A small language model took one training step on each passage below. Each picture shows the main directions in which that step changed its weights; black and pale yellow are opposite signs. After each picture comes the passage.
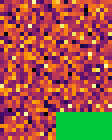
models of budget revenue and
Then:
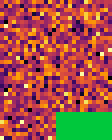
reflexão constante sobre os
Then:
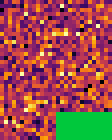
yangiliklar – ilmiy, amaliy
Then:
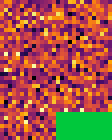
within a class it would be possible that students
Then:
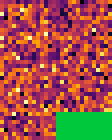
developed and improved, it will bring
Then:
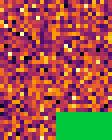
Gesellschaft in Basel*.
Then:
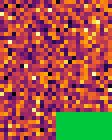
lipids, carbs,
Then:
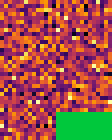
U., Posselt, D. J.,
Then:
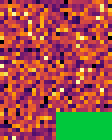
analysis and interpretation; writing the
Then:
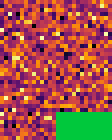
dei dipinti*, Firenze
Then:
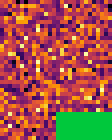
of daily intake: Following
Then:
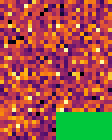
de uma base territorial na cidade é
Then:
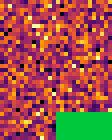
are not without their limits: the government
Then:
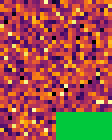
HRM TIZIMINI
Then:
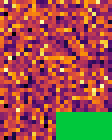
membandingkan fleksibilitas
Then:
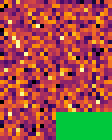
mashg‘ulotlarini tashkil
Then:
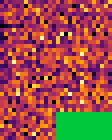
ne ailesi ne de yakınları
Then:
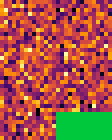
qurilmalar va ba'zi
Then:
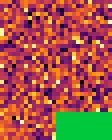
questions of the first three stages were used only
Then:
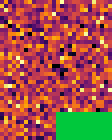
to “increase my conversation with
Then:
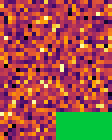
EXTRACT, THEIR
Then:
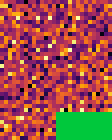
gibi dış etkilere
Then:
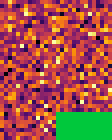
on the physical fitness of
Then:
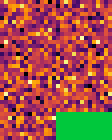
The aim of this study was to assess the
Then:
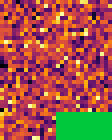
ensure reproducibility.
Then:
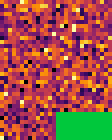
inzichten vanuit het
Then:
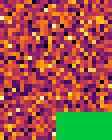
into cortical neural progenitors following
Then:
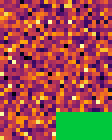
conceptos, lenguajes,
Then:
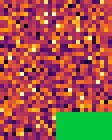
irodaviy sifatlar,
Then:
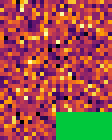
clinical conditions ranging from the common
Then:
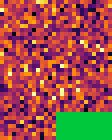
формируем готовность к
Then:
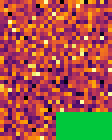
body of research and clinical evidence
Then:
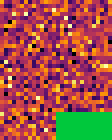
to detect certain patterns of
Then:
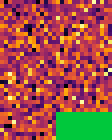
G‘afur G‘ulom nomidagi
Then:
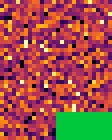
foram encontrados com variações entre
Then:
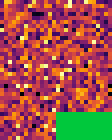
that work motivation is in the very good
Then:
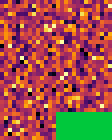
ўз мақолаларини
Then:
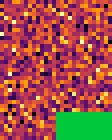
à Ucrânia serão herdadas
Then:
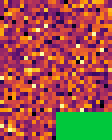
(64.3%), consistent with
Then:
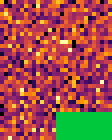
Oydin Sobirova XX
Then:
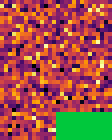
of citing other scientific reports
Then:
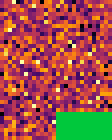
grain composition, differences in the
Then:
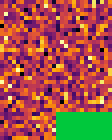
the shortage of 240 minutes per
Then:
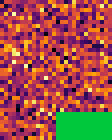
of this Empirical study with special
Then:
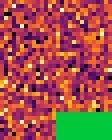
de investeringen en dus op basis
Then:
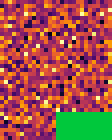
Levels of physical activity at all
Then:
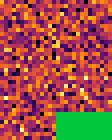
Kraft unter den kurdischen
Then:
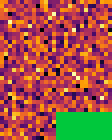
widely inspired from the proposed
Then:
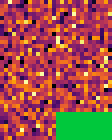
AlGhoury ABA,
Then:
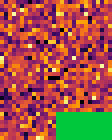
of the soil samples when arrived
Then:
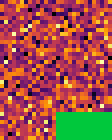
compreendessem o método
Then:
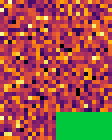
a run-in graphitic layer
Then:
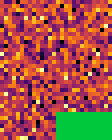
прав споживачів у
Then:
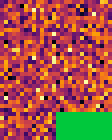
to predict the best cover image to
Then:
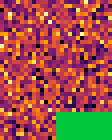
awal yaratiladi va
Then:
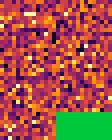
The knowledge gained from research in these 4
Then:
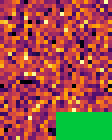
prezentate de OS [6], a
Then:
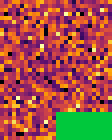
kultur na stiihist do
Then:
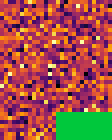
Bondarenko, PhD in
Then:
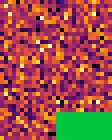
BARRIER It is important to create
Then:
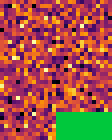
priests and monks 2. Lighting of
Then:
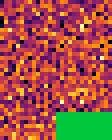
But, due to Belief
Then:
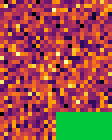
законодательства в области
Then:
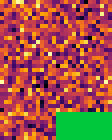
нашем случае, при
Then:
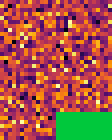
Según la hipótesis al
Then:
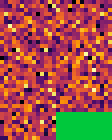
b) El Teúl,
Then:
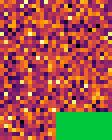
a ser posto em causa”. Como
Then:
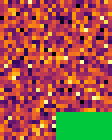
to improve the design accuracy, the
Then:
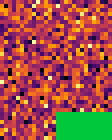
области Кочкорского
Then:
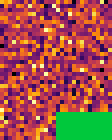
media are based on the sorption on
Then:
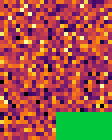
последствий в форме
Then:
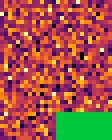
Caligiuri P.M.
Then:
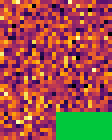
навыки говорения и
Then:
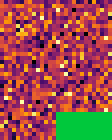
lack of resources often leads to
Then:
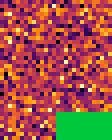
national law and must be observed.
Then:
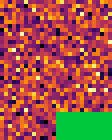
terhadap orang yang melakukan
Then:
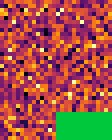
literatura atual existem
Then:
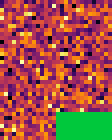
crystals are very open. ξ
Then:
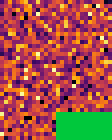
state of being enlightened and
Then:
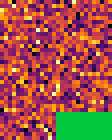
tree of the non-clock analysis of
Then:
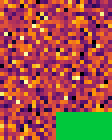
akımının nasıl
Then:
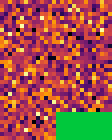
te maken. 1. Gezegd
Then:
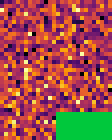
begrüßen. Die neusten
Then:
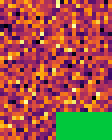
iborat bo'ladi.
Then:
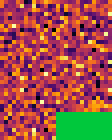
were employed as Medical Subject
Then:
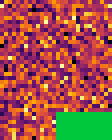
cause inclusiveness to fail and are
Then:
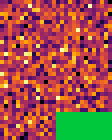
ölüm, göç
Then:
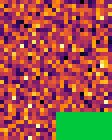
the form, $$I_d = K_n
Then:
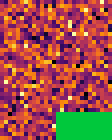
needs and prescribing drugs to
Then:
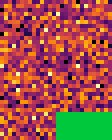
tufayli yuzaga kelgan
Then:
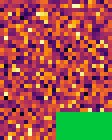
not applicable to this paper as no new
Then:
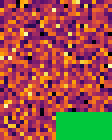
assessment and measurement to language,
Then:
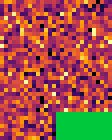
EU that have been an ongoing since the
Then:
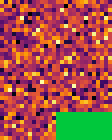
is clear that all the three methods
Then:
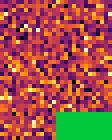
hombres en su humanidad y por
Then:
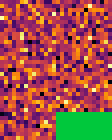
Support Professionals. All
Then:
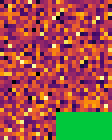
Jersey: Princeton University
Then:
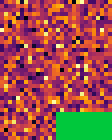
o'ziga xos, ayrim
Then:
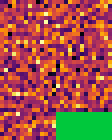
Plan revolved around the
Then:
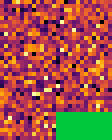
намоён этувчи
